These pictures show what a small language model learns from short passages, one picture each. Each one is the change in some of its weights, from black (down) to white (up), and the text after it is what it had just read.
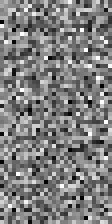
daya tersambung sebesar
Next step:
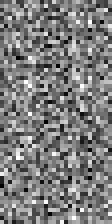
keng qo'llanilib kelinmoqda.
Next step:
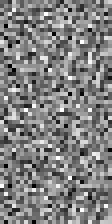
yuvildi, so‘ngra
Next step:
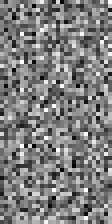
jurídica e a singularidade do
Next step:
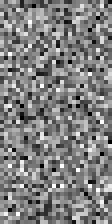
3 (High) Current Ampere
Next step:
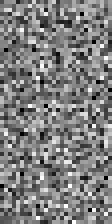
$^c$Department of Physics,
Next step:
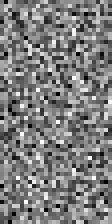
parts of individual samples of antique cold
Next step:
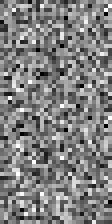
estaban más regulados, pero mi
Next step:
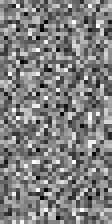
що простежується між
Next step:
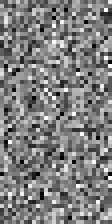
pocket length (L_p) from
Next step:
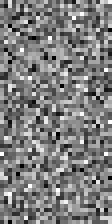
square of this constant is known as the
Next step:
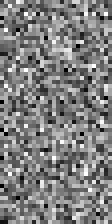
quark charge factor for vector mesons:
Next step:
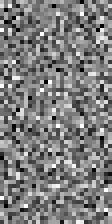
collected from the pharmacy with respect to the
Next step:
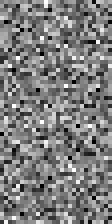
Bento C; Almeida H;
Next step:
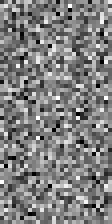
The final outcome of this strategy is cheating
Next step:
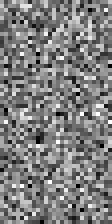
borishni taqozo etadi.
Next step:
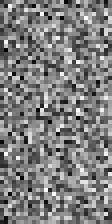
consumption capability of people in China has been a
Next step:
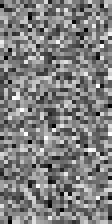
IMFs have a stronger expansion and
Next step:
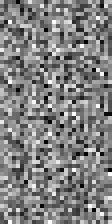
appears explicitly as a differential thermodynamic variable
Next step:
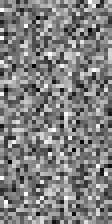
possible. As an infrastructure for OA
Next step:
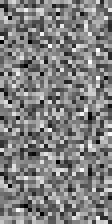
for Learning, Teaching, and
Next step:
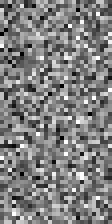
Tags B. Antenna It
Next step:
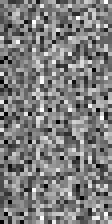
Feld ist Pflichtfeld
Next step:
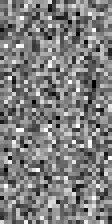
(usually good integration, depends on system,
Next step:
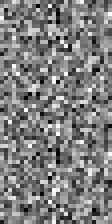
вільно вибирати та
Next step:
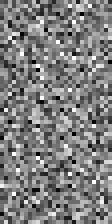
Consequently the WZNW model is not
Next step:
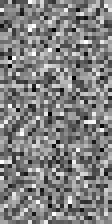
these limitations, show a higher prevalence of
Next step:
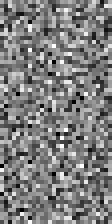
in the normalization arises from both the theoretical
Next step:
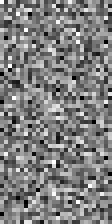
emerged from clustering procedures were integrated into
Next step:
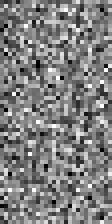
xizmatlarini mahalliy resurslar asosida
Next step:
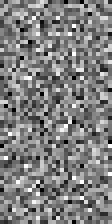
bug (*Corythucha
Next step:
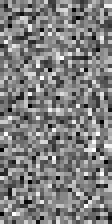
of the local currency can cause problems for
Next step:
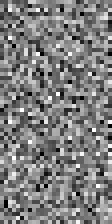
brand situates in the experiential knowledge
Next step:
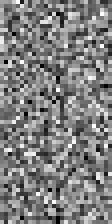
perceptual priming for musical
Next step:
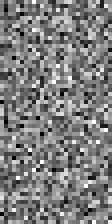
Nevertheless, the amount of absorption in
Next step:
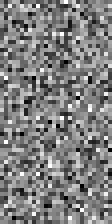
Alpet Shqiptare me
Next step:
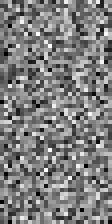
of this function represents the interface. Interface
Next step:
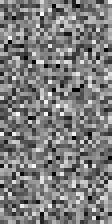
no SOC at all, while $\lambda$
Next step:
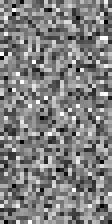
anlamda gelişimi genel
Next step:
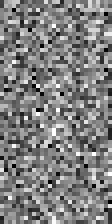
might benefit. The AGC can — if
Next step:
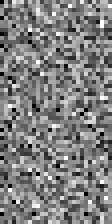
at earlier times, either increasing or decreasing
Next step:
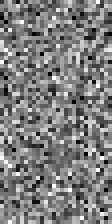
where the corresponding (uniform) fluid
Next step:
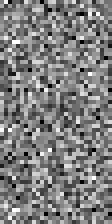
by letting $\mathbf{R}_D
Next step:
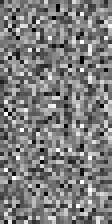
omili sifatida namoyon bo'ladi.
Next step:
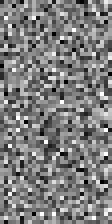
measured from the capillary blood; standardised
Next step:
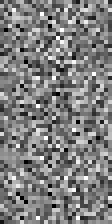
materiais e pedagógicas que
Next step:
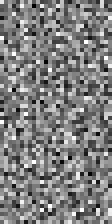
derived below. Using the single-mode definition
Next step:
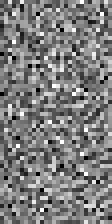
will be given by the second term,
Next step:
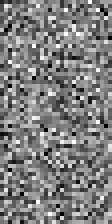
#2 Costa Brava
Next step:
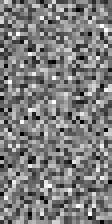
the majority of medications, which are
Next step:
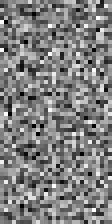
with specific expectations for how each metric would affect
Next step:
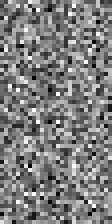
to disseminate knowledge to the level of
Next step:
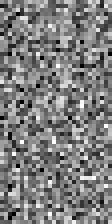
of these gaps). Except for
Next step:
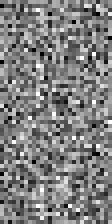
glucose and insulin concentrations
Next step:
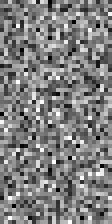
that amalgam mercury may be an
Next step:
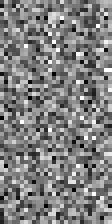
sanitizer after touching objects in public
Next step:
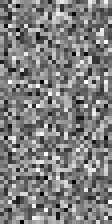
психозів із проявів
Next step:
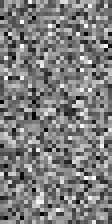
to fully represent range of possible behaviours. In
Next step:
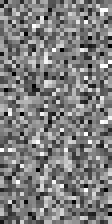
para aumentar esse nível.
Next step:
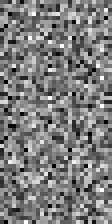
jarayoni o‘quv materialini to‘la
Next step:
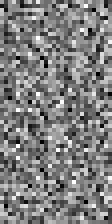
particle creation, and also dissipative,
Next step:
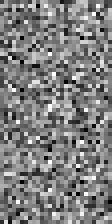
It is the result of a clash between a
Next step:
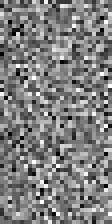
mass-squared difference $\Delta
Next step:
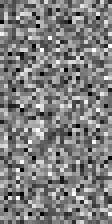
(cluster mean score = 3.05),
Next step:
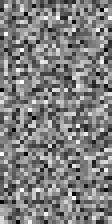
0 \end{array} \right)
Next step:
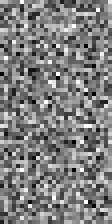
likely be difficult to identify with current sensitivity and resolution
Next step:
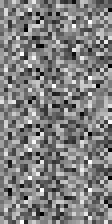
No No No No No CNS
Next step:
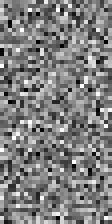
identifiable in an algorithms, tables,
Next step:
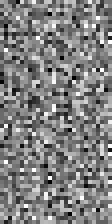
quadrupole. This is due to a
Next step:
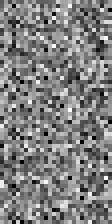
dysjunkcję –
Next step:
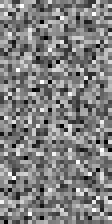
la microscopía electrónica de
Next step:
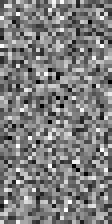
a water tank and rectangular
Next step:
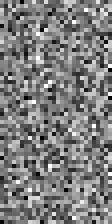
notify the user that they have been
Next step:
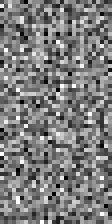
single well defined inflection at m=2
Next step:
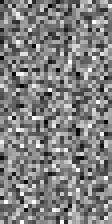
tanlanadi va belgilanadi.
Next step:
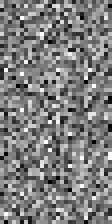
материал с собственной
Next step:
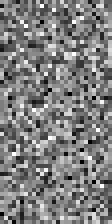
steps. A complete $M$ vs
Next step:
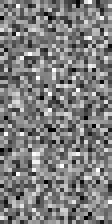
some small level of continuum flux associated with the
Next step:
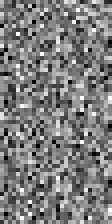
бориш жараёнидаги
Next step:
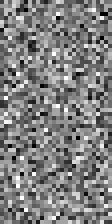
use could be associated with high adoption costs.
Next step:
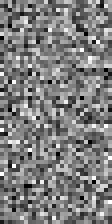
of the sensitivity matrix ${\bf S}
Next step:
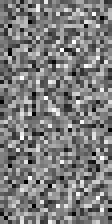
that the $\theta$-value of the present state
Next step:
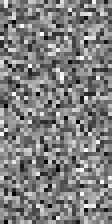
were constructed to enable statistically meaningful
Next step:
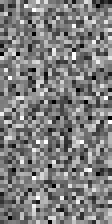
are presented in Table 1. Figures 2 and
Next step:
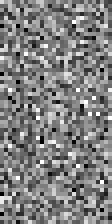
be included in priorities of the current
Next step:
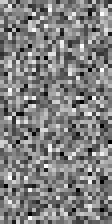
los indicadores muestran dispersión entre sus
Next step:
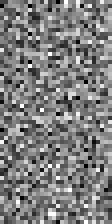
(up to 512 steps) at inference
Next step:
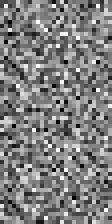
R. Patel, N. P.
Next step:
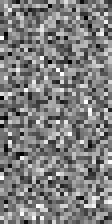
Manufacturing, the European Project
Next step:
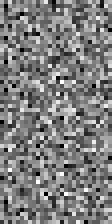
From the findings in the study, it was indicated
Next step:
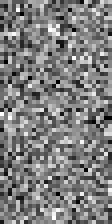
sides of this divided city. The
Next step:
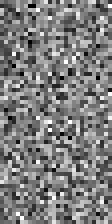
results for TG-SU at shortest possible
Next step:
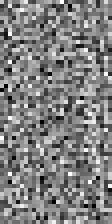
from the ethical committee of our
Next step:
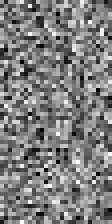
А.В., Колганов А.
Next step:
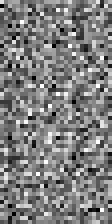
that of a bending mode. Outside
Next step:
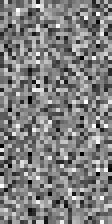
of Figs.~\ref{th2} and
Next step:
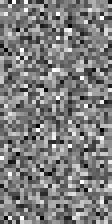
examples where everything can be spelled
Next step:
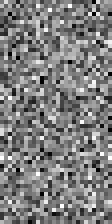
positon $\mathbf{x}$ of the center
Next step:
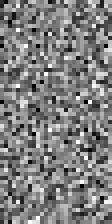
the master plan. Challenges of
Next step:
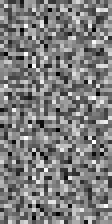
oʻtmish hayoti davomida
